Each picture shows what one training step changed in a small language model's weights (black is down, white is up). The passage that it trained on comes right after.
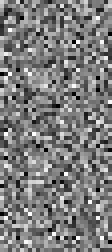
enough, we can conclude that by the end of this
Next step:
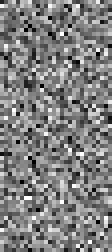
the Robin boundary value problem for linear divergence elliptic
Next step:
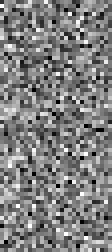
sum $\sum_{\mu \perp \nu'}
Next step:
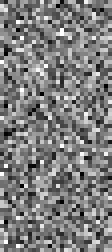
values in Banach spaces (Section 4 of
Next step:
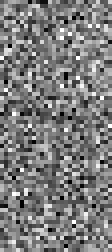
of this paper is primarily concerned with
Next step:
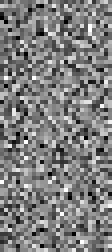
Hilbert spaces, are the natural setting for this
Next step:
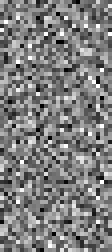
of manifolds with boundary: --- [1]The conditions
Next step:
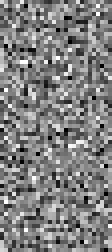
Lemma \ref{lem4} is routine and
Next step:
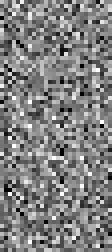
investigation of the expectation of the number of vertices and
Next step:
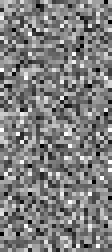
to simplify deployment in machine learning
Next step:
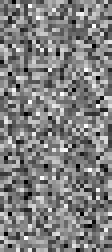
\times H \to A$. Suppose that
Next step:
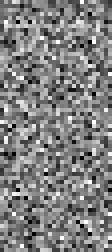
1n E\subset\Om\subset E,
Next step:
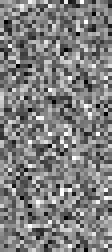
to be $1$ as left hand side is
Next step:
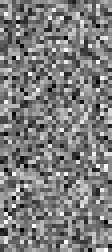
and the notion is strictly weaker. Notice also that
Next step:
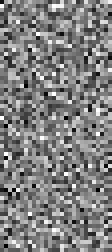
the one satisfied by the ordinary powers of
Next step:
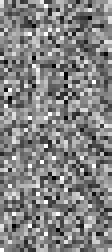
33. \end{array} $$ In the case
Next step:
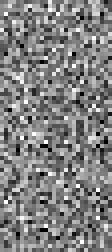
and prove a proposition demonstrating that the
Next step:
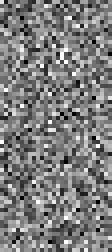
is a lift of $f$ and
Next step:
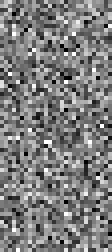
to construct a continuous sample path, which then allows us to
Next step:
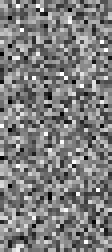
(Marriott and Smith,
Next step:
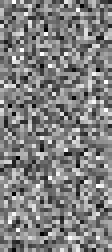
data. Let $\mathbf{x}_1 =
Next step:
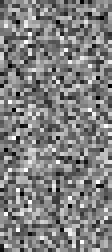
we have ${\bf y}_n\to\infty$.
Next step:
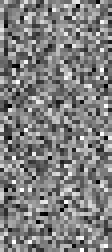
I will give summaries of this data as it
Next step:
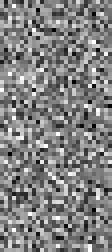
\renewcommand{\theequation}{\theequationA} }
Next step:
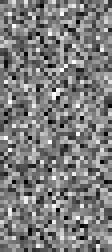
all with small BOAs. After all four
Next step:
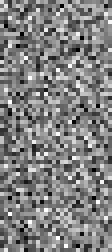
of order~$k$ to name some examples. All
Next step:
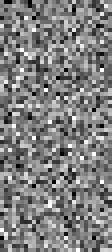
limits for the corresponding Ricci-flat
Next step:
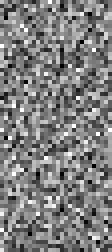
in $\mathds{R}^N$. Using discrete
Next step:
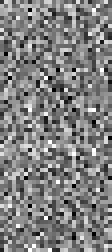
of generality, we will write in what follows $$
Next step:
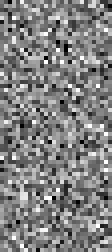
Differential-\newline gleichung
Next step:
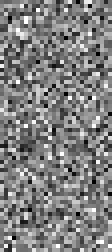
which is $\sqsubseteq_c$-minimal among
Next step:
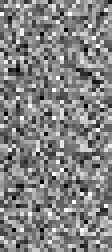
tail terms; \item working precision:
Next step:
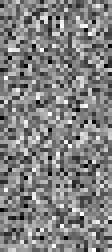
the distribution of $V_\alpha^{-1}$ weakly
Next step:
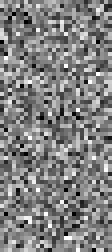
for any $I$ in $\mathcal{T}$,
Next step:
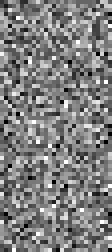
W\to X$ is unramified. The
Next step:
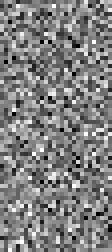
obtained by considering different flags of $\M$
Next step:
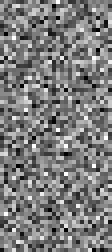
similarly. (iii)$\Rightarrow$(iv) is
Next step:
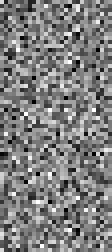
is the derivative of $v(t)$ with respect
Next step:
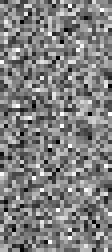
{\bf Remark. } In \cite{R},
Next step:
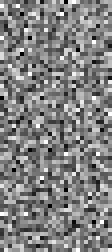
for each $t > 0$ take a sphere of
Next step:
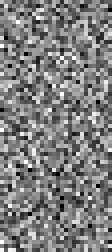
a bounded domain in $\R^n$ which
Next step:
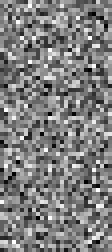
\frac{\dot S\left(\vartheta
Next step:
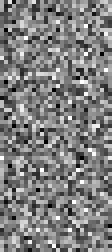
Xu et al.'s improved SPH
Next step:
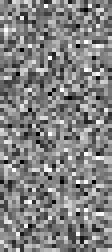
\mathbf{P}_{\eta} \oplus
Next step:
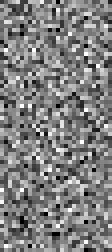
\cite{CM, KR} the same data
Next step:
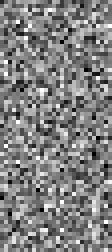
\R$ une fonction de classe
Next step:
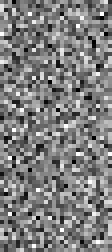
N^i_k}{\partial x^i}\mu
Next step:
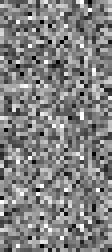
corresponds to a clique of size 35 in
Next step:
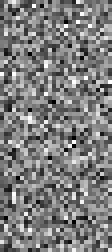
fast direct solutions involve approximations whose accuracy can
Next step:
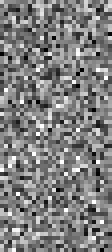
let $\sigma^{k,l}$ be the sequence
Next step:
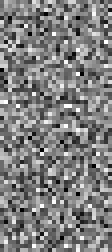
for all $L$ sufficiently large (depending on
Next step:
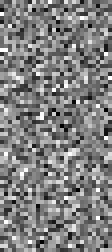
a special model of \eqref{eq:Mn}
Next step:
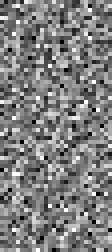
[n]$ such that $f(x) =
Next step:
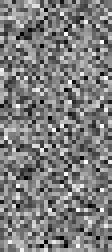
Alternatively, this is a morphism of the corresponding
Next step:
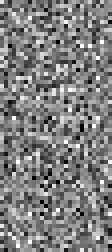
in terms of the speed of decay of the
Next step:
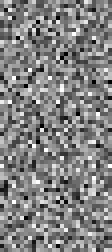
- 24 d^3$ be the quadratic twist
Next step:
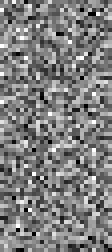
Then \({\bd}_5\) fulfills all
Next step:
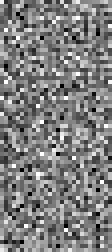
and $k$ negative eigenvalues. The matrix
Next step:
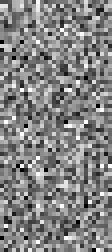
cell decomposition $\mathcal{A}$ for $Y$ such
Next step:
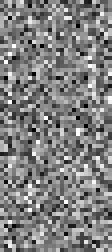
$\rhoe \in l^2$ belonging to
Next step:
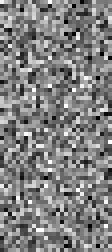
to be polynomial in $K$. \end{proposition}
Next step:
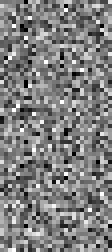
U}$ is a weak equivalence.} When $\dim V
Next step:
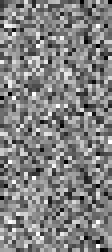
+100\right),$\\ \smallskip $\displaystyle
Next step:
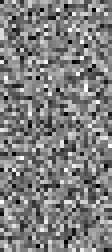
estimate% \begin{equation*} \psi ( \mu
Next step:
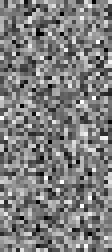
an optical fiber. Let us describe a more general
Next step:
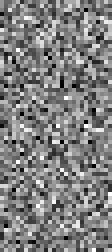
integer $h$ such that $K_{\G}^{\otimes
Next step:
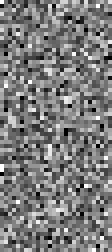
of braid isotopies and (positive
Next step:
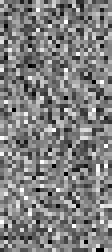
$x+y=0$ is the equation of a
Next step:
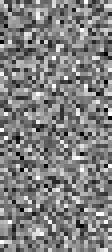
no greater than $r$ and representations $\rho
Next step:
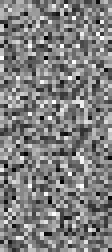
rates of convergence of different expansions. So the equations
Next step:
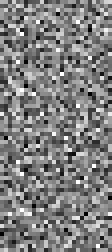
Loday and T. Schedler for
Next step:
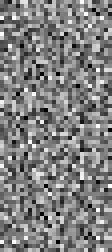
odd and $3 \le i \le
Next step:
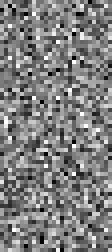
$V = T \times U$ is a unit vector
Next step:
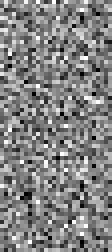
any $k^*\-$extension $\hat H$ of
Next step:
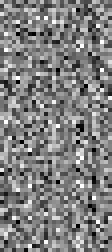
the detection of chaotic behaviour in a
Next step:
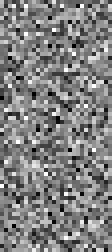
Gauss-Bonnet theorem, since
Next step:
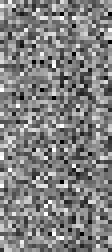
Lagrangian equilibrium points when radiation
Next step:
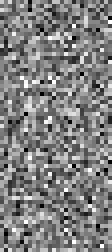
follows from J-compactness of their components
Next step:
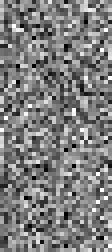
Note that this test case is very interesting as, in the
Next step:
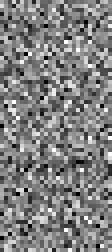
introduced and efficiently used for the first time in
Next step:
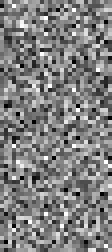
spaces. For example, in \cite[Theorem
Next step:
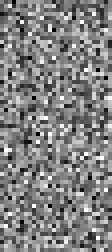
\rightarrow \reals^{n \times n}
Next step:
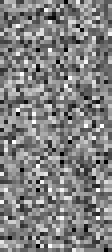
\begin{equation} \lim_{n \to
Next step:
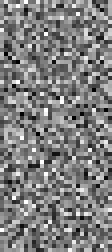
problems of such a kind. Besides
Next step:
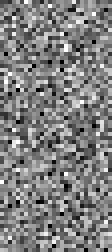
not, this means that the homomorphisms factor through a
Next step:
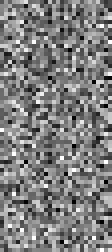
a uniform quadrilateral (in two dimensions)
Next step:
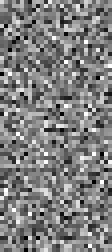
approximation of the interface that can be described by finitely many
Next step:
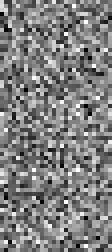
for all $r\geq 3$. This and the work
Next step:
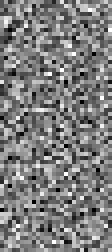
itself, the truncated flow is
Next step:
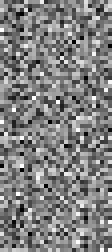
transform $W$ into $W'$ by a finite sequence
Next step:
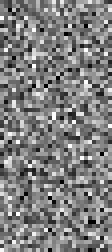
universally measurable, then the above integral as
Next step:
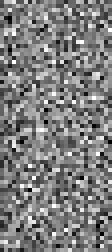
called the {\it Toeplitz algebra} over
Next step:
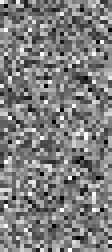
Trubowitz, E. ``The inverse
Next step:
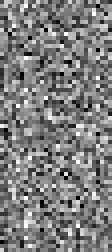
last part.) Most of these studies assume the
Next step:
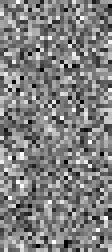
The left-side minus the right side is a polynomial
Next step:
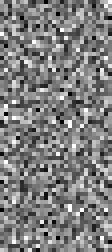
and overlap if \[ 2h -
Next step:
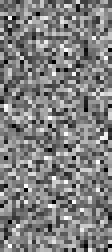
to the equation given by the innovation process. In
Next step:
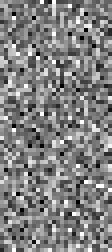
used for storing the $\jit p$ basis
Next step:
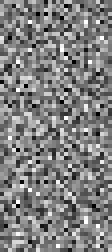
the uniform integrability argument is sufficient: given
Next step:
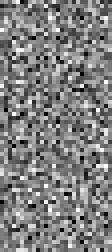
of Li-Schoen \cite{LS}
